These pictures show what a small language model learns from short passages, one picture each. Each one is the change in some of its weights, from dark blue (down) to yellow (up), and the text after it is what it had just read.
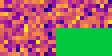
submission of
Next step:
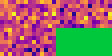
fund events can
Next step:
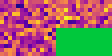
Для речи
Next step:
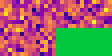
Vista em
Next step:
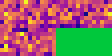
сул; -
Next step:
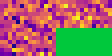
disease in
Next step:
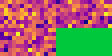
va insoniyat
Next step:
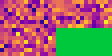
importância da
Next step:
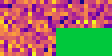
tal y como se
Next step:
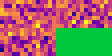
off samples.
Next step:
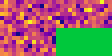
and especially the
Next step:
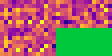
present a single
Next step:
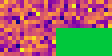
of management,
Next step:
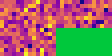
The methodology
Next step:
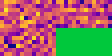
from initial state
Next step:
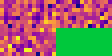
key importance to
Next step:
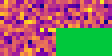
and the position
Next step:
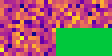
travail de
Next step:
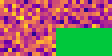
del campamento
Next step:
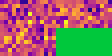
o Plan
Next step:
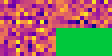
In dynamic
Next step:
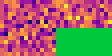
experiments using
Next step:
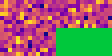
and highly effective
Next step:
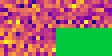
each Member
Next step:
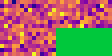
em que suas
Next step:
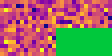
reported an average
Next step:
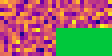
also contributes to
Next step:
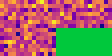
worldview of these
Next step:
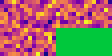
were grade 3
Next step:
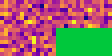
and image
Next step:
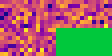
wir uns
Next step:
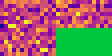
the untreated
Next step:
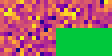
так і не
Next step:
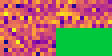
each source
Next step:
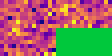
karena desakan
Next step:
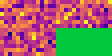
the need to
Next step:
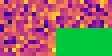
starting point
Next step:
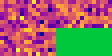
HIV services
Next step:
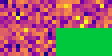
variations of
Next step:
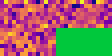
pertaining the
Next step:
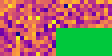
countries that
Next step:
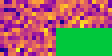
transmissions for
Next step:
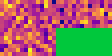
data can be
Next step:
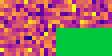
difference within the
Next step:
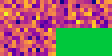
у процесі
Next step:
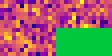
Hukum dan
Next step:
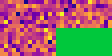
will ask what
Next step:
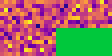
to ensure
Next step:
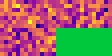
yang baik.
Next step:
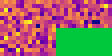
to marry according
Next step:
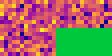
processes of social
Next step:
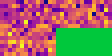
'Das System
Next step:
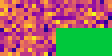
time, such as
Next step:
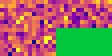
services provided to the
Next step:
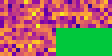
ham O'zbekiston
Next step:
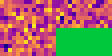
es donde
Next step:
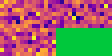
of the variations
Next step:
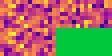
systems into place
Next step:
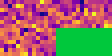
una trampa
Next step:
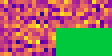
an increase in
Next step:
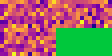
compatível com
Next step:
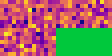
exercise in
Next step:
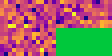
case of bed
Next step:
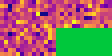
declined as
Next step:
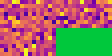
se observaron
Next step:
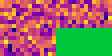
further innovation
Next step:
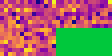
rising since
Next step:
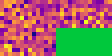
over a certain
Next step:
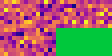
with the current
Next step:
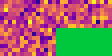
genetik va
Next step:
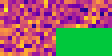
in acetic
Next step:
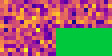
de la pedagogía
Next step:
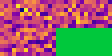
necrosis during
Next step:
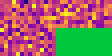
не лише
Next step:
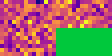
natural inkling
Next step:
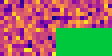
move to it
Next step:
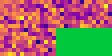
dos pacientes
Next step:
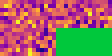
image be
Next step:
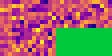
for Energy,
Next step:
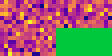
and used for the
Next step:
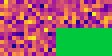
and the UK
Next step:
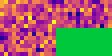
results are just
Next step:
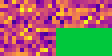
a congenital
